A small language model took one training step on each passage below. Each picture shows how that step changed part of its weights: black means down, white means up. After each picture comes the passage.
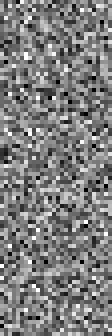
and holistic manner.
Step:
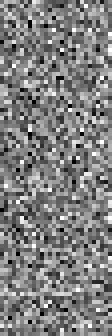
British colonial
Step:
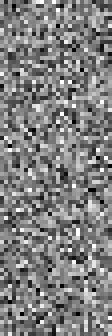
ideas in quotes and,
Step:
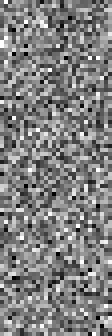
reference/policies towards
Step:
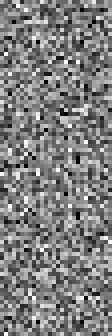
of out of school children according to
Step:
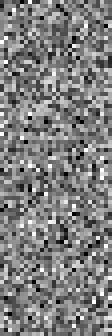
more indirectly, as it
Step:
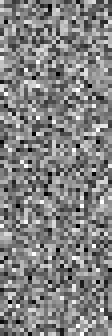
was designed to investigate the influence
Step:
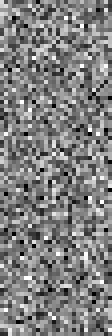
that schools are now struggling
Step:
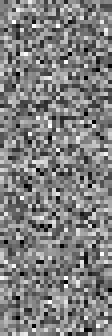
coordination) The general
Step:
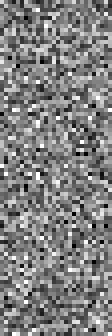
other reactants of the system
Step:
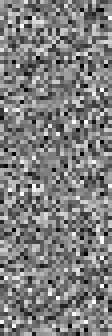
of Technology in Education The question
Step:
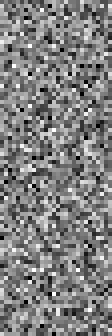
consonant cluster if, in
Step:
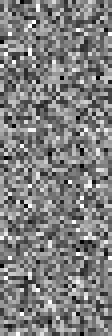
own measure. Over the
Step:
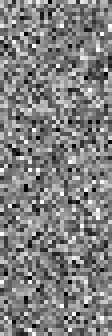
and 4 decreased by 9%,
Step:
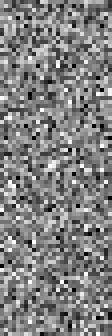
in H1, H2 and
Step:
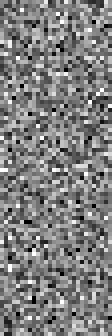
of up-coning (a
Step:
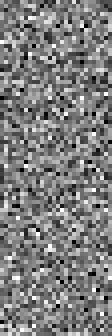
result in different clinical presentations.
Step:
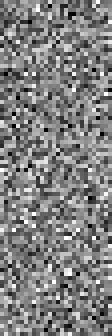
WWII dummy is
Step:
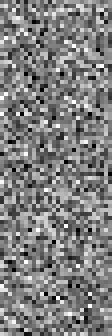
the Projection step, -
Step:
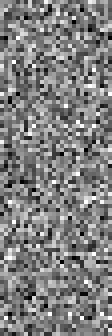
CVS is complexed and
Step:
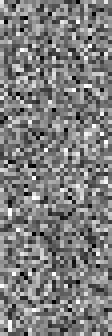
(55%) was of equal
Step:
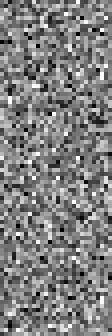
(principles), functions and
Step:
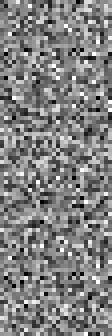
in the Atlantic and
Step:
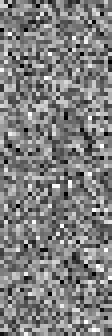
the high energy region and are more
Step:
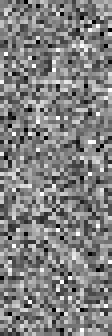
if fuel pressure increases and
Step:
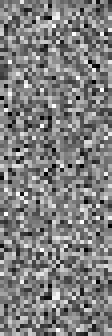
resource assessment was performed using historical
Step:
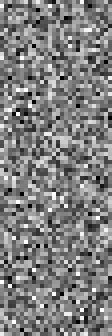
the past 10-15 years,
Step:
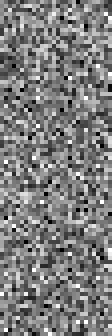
found at the end of the
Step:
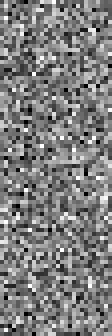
knowledge in a process oriented
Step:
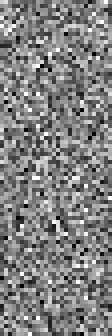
of the second type. Some
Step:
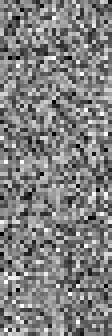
primary resources and reducing transport costs
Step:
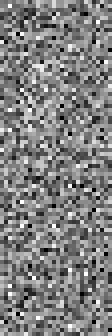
hailed from rural areas
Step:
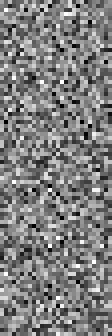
arrivals to be
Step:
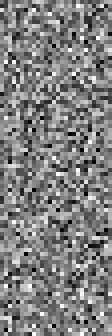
simulation environment due to noise,
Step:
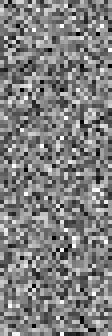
feature guided mutation remains
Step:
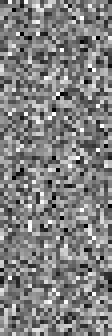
multi-physics model can
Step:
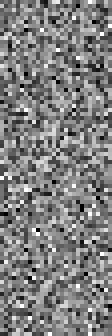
have pH >7.1
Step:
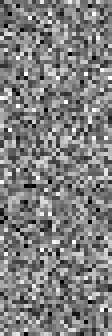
a wrong place, or the
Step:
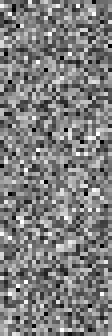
- Application of the measures
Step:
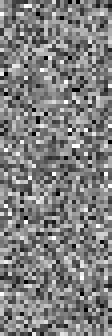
do not necessarily decrease with
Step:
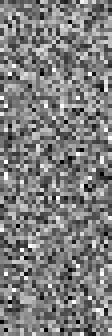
based on my religious
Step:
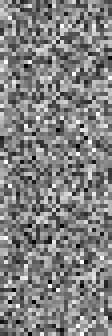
a model to investigate the impact
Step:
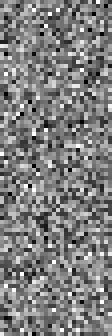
Studies In Tertiary
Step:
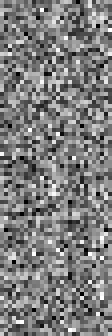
education policy should be put in place
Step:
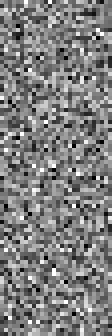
implications in Tagalog
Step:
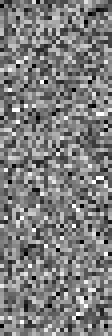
activity during different stages of
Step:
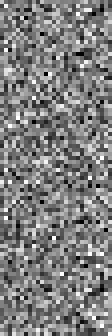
behavior of the arterial
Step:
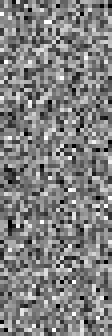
the K values obtained at different
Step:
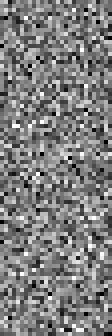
The duffy blood group
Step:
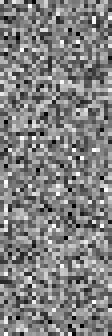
by selectively illuminating
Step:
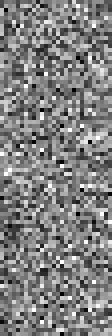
charge should be finished at
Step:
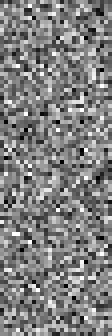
model properties. One problem that
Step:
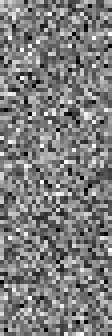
Process of inserting
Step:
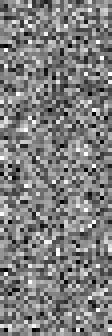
Snowblood movies
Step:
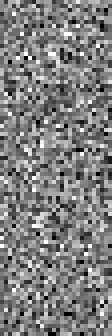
Dr. Nelson
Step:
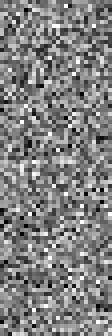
sustainability. An example for
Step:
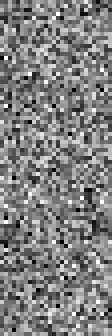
aimed at solving the research
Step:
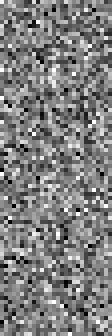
form factor, make them particularly suitable
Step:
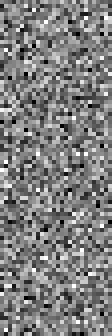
correspond to the damage caused by soil
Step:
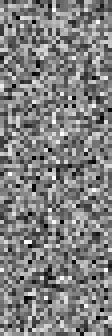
hypotheses through Statistical
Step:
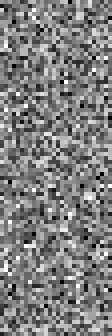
the world have led various researchers
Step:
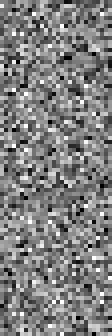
names, as 8
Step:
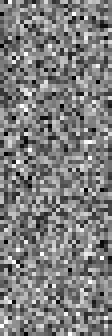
h. THF was
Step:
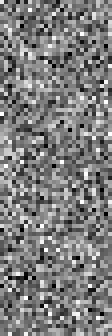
Gender Equality Plans**
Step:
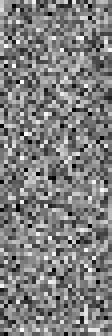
accurate. The sun
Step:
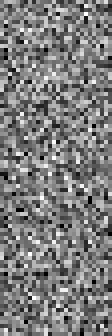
improve patient outcomes, and inform policy
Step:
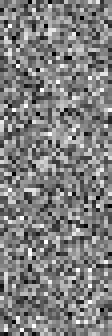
ranks second in the incidence
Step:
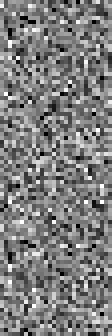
Majority (60%) of
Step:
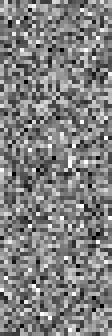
for each metabolite. The
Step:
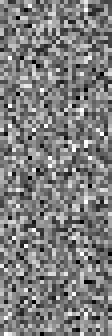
concentration of NaCl. The
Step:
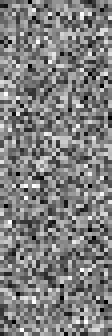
the Center for Disease
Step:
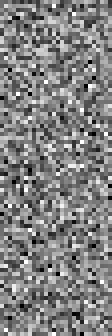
on this, such as whether you
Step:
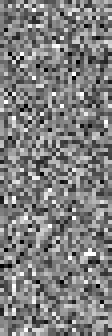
phases. TKM10
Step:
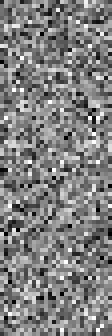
nest and two broods
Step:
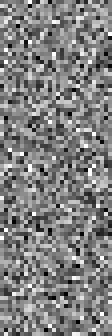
data enabling mechanisms can
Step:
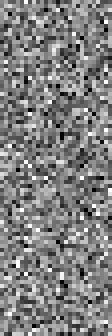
and principal investigators,
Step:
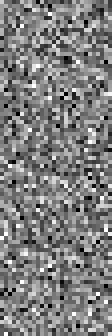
treatment is required, the first goal
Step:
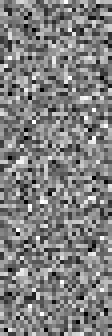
(BA) of each
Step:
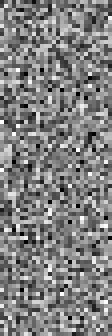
for using ICT, the digital
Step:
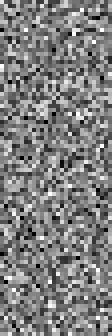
Figure 1. Fragment of
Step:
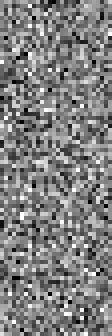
the presented technology for encapsulation
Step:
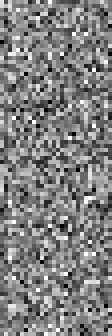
CXCR5 may be
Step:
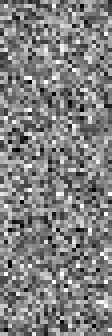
on that potential by developing a strategy
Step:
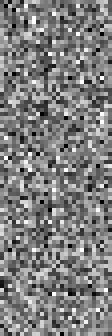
who could have left but chose
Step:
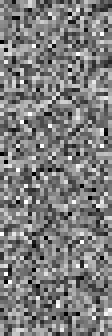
results in terms of confidence
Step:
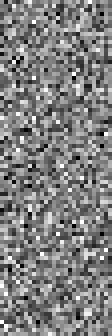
TH and Kendall,
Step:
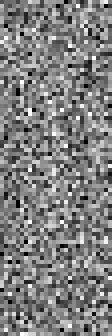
digital selves are deeply
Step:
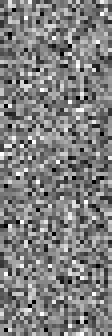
varieties of goods and
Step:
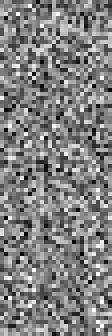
also they make possible development of novel
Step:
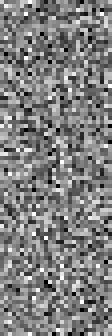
Consequently, the hypothesis
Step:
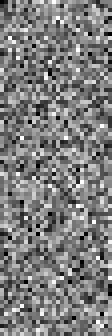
compress the nerves
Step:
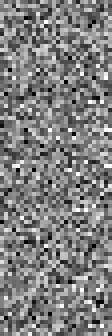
of the main risks leading to
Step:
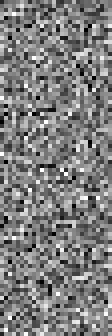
of knowledge and intellectual
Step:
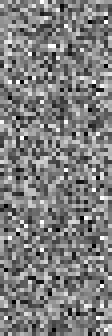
city of Mexicali,
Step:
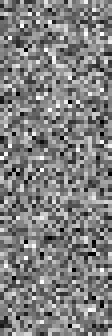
Chit SP. Big
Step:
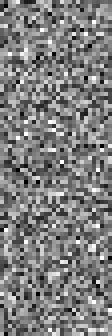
Article History
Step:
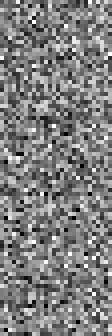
students make good sense of my
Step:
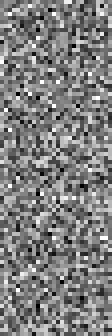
a European crop with a long history
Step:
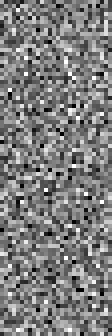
* Corresponding author:
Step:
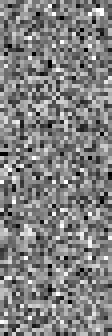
there is no doubt that
